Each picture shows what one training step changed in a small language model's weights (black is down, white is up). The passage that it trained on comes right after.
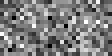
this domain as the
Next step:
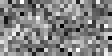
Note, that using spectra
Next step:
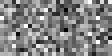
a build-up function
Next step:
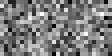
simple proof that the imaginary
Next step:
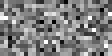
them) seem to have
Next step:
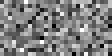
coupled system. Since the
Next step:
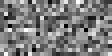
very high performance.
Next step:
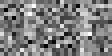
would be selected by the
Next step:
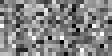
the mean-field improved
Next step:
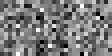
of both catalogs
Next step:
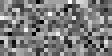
bit sampling) through
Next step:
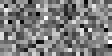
high resolution space-based
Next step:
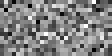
discrepancy, we have
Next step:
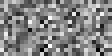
use to find the
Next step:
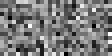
their matched controls
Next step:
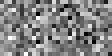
by particle-hole symmetry
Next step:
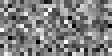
law with $\Gamma$
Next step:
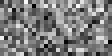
lens profile slope,
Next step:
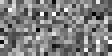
selectively modifying
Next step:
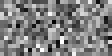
the (complex)
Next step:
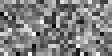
in the C plane.
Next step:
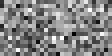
are small, or
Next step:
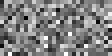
are actually intrinsic to the
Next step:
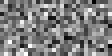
define an operator on an
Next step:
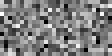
determines the Thomas
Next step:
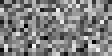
context, authors in
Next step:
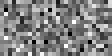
is a highly curly
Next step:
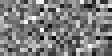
bubble involves Green's functions
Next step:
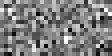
present-day parameters for
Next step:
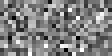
with other granular
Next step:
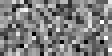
for 1D and
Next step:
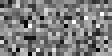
valid if $2l
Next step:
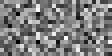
transformations to one model
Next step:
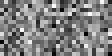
we conclude that the
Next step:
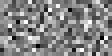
& Unknown &
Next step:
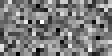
cuts are applied (see
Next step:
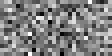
induce DM-nucleon
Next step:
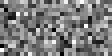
measurements. These measurements
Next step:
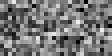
In heavy metal ion
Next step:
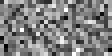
to reiterate that
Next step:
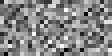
to Flux
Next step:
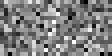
for $x \la
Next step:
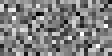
physics-based models of
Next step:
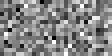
the beginning of
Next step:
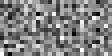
most of their time in
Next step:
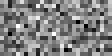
reveals that the principal
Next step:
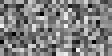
a finite-time singularity
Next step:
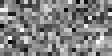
losing branches
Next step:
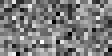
the putative state
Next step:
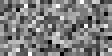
of these binaries. In
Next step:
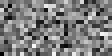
suggests that old
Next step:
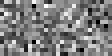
functions in a unitary
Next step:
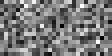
the closest sources lie
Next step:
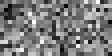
follows from the fact that
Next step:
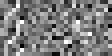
represented by three bosonic operators
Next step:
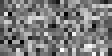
may be very useful because
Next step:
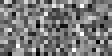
graph depending on data inside
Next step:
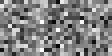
$\rho$ meson
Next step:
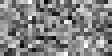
with the integral. Let
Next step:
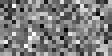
of the paper is organized
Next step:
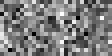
the crystal structure of new
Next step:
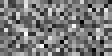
of formation compared with lines
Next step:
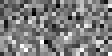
while keep a shallow
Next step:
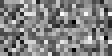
as the initial state,
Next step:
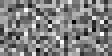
after surface treatment, and
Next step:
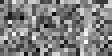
to switch between the
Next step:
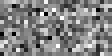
The Curie temperature is
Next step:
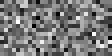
right quadrant the
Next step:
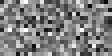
such coordination. In
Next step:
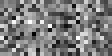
known as the absolute loss
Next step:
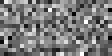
properties to set up the
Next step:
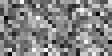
and that for the
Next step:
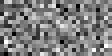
isomorphic up to
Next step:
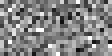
that discussed in section
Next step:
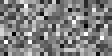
of the total condensation
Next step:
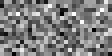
multiplying on the left
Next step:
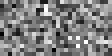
in this case). The
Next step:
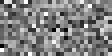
value. These results suggest
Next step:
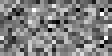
worthwhile research to be
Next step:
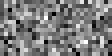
power measured at the reference
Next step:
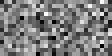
procedure which ensures the
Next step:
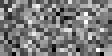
also study the impact of
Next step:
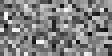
such up-conversion
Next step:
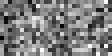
term overlaps that indicate
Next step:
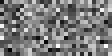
the deposition temperature before
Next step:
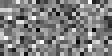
the mechanical stress tensor
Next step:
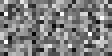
of highly crystalline
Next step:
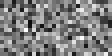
noise distribution and the
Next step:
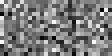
\\ \hline Inner
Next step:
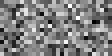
the fitting domain, and
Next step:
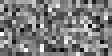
8 different resistance
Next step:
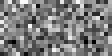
of magnitude. \ack
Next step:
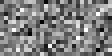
Lorentz violating
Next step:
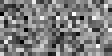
a non-symmetric
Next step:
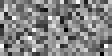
that are identified in the
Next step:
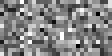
and the Hawking
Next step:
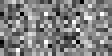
even if the event is
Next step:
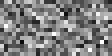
can be somewhat difficult.
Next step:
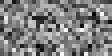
months or years.
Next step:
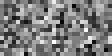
numerous EUV
